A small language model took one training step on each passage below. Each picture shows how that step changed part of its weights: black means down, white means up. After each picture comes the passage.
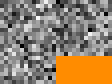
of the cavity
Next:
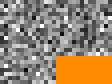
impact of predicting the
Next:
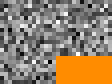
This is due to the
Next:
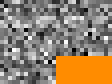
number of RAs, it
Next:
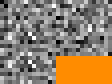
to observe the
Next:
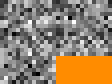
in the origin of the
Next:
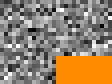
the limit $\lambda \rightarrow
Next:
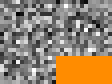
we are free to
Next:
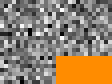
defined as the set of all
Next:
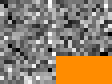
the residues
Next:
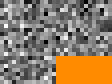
point us towards the
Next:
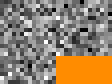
the way in or on
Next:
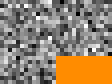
for the target
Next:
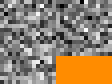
the nearest (in
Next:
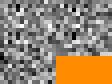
of geodesics
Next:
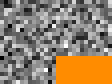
trajectory of simulated
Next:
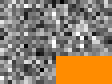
is taken from the
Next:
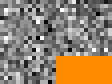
if at least one
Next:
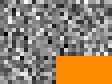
necessary that
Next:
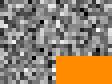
equally to this work.}
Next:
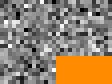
thermal in origin,
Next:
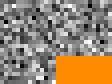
different time slices
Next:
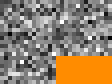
the fluid flux across
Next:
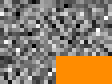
consortium of
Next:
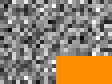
worker groups start
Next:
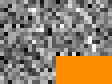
of baryon properties in
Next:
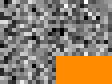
enables effective risk
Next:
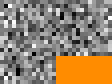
and 2D models,
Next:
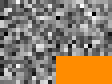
on a time scale of
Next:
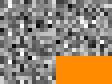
relevant to
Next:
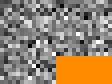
the impact of our
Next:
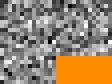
in the presence of the
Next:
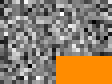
momentum ($p$) measured
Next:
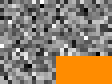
phase, J. Phys.
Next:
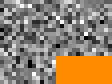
properties readily follow
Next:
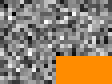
disappears in the
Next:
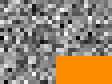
It has been well known
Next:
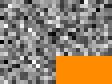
units (equal to
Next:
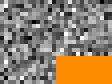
line of sight) to
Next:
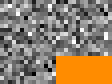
stability of the solutions
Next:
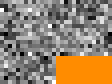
% \end{equation}
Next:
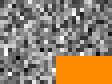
able characterize the
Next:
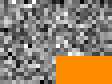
are discussed, using an
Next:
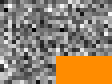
is saturated for
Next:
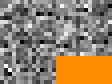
by a modified integration
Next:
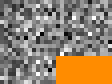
the average delay
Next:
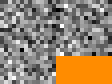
always exists
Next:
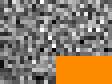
We use these constraints on
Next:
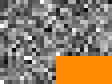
back on itself via
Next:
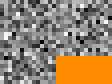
is private by
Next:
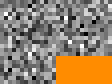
Tarucha, and
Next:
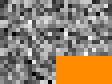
in the moment of an
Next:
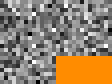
& i\mu_\kappa
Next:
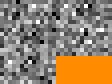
thus to be a generic
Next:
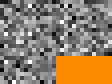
matrices can be
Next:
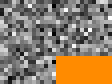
positions of the four
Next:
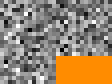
invariance fixed for us
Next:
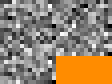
the salience and
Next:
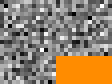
weak and densely
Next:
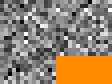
morara |
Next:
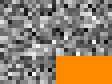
that the main effects corresponding to
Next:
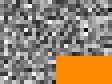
the system more disturbed
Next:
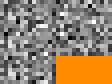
LLMs have
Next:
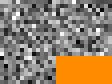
generated mass for light
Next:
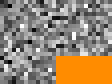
to reliably
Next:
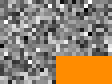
be equipped with
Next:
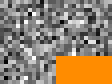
the smallest
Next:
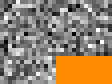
$d$. For the
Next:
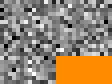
From the considerations above
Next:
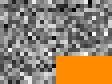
the isostructural
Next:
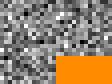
is such theory. The
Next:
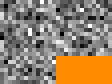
hourglass. In
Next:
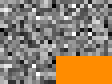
of $\sim 3 \times
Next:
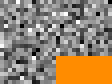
take place.
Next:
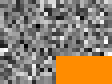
marked by red
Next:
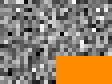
module on top of
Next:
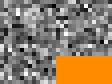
correspond to sparse
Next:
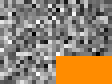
It is the limit in which
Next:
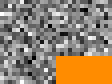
good estimate for the
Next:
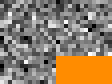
magnitudes can be
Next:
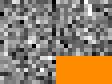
initial position with respect
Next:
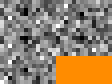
constructed such that they are
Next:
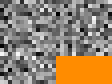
gravitational field of a
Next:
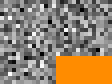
trained on cell
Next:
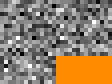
given by: \beq
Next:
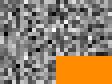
DAS atoms
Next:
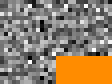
module to block
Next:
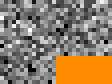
of the detector.
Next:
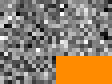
calculated by \beq
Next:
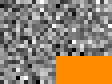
video. Each
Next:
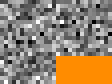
and 3}) it can be
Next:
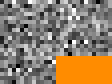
new pipeline that
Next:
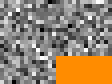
my solution during
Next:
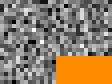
equipartition between
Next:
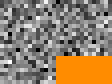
of the data subject is
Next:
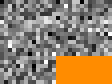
the RHS of
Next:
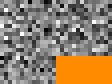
parameter determined by the properties
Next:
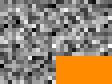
subject of intense
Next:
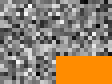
the values to fall within
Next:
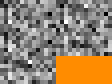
sets of zero and
